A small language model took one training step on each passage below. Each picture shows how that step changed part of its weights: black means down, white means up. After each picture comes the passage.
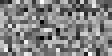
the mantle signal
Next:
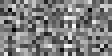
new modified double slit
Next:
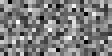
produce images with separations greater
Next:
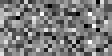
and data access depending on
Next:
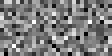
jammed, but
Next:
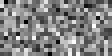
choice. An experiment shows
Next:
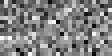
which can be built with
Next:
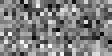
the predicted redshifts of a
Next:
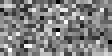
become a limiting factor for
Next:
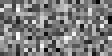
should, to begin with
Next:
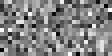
primarily spoken in
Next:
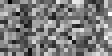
ranging from 6\,mm
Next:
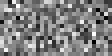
possible to measure the
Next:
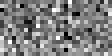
seen in the one dimensional
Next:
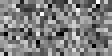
as the fraction of mass
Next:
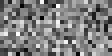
temperature is illustrated in
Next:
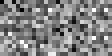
streams of
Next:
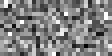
register any of
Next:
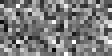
during the fission process
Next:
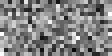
in this case is given
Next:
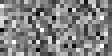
is the probability of transition
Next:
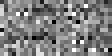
MSD predicts a
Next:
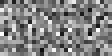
can be used as
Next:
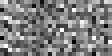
than radius. The
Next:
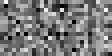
full fidelity
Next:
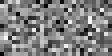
Baxter relation:
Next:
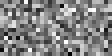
in the EOB
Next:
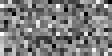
there is a gauge such
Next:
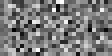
between these two extreme
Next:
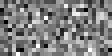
vacuum structure of QCD,
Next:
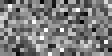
number of strategies to reduce
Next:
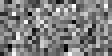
Then, we can obtain
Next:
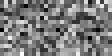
negative value has been
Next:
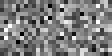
high temperatures. While for
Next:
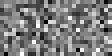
enhancement due to Kondo
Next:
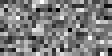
spectra are at lower z
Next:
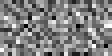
that the tuning of
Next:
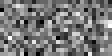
offered by the
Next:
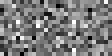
consumer price index
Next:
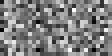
transition line. The transition
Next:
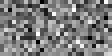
parts of the energy
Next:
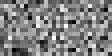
We next tested whether calibrated
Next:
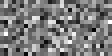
group which leads to
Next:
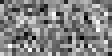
In this case the presented
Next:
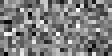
This difference is due to
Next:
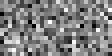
determined by this experiment
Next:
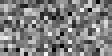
correspondence should be addressed
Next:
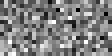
which will perform best in
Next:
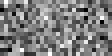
sequel, we will
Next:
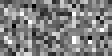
very optimistic magnitude of
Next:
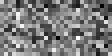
H-1s orbital
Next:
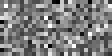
look for lower order
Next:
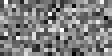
to explore intermediate effects.
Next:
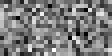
and density, respectively.
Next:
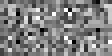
The sum inside the
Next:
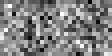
decline of the optical
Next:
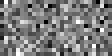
best achievable frequency resolution
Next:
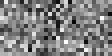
to the Fall field
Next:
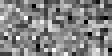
fall out of equilibrium.
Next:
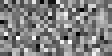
stack in the crystal.
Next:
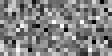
computable from the
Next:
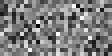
systematic error is the
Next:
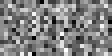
idea should work for all
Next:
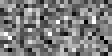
GW magnification leads to
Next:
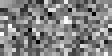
accounts for the initial condition
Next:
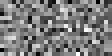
present work with radiative capture
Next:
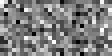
Pauli matrices while
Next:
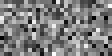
of heuristics
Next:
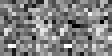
We focused specifically on
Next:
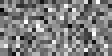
reduces the effect of other
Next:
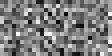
fusion takes place before such
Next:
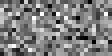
and the western
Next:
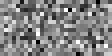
as the sum of the
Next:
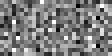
argument significantly. }.
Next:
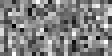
$\mathfrak E$ of
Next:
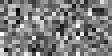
The difference is simply due
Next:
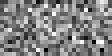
Moreover, the simple procedure
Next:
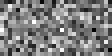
number of ways to
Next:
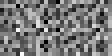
application programming interface
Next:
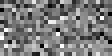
stars without a strong global
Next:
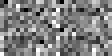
\leq i \leq
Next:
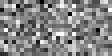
entirely consist of the
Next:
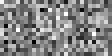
absorbed in the
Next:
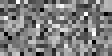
point corresponds to the local
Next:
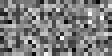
It makes us conjecture
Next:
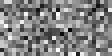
the irrep with
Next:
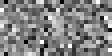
t \), denoted as
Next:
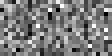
percentage points
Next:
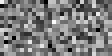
the first-order
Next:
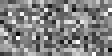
foil. The
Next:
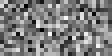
Once the trace is
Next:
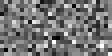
matter on general grounds
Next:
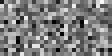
The green solid line is
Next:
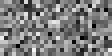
the left and its
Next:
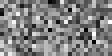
experiment in which the
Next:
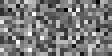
new research interests and
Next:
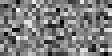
populations. Orion
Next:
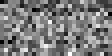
a dependence on several physical
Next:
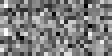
a publication in the
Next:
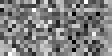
film induces the cavity
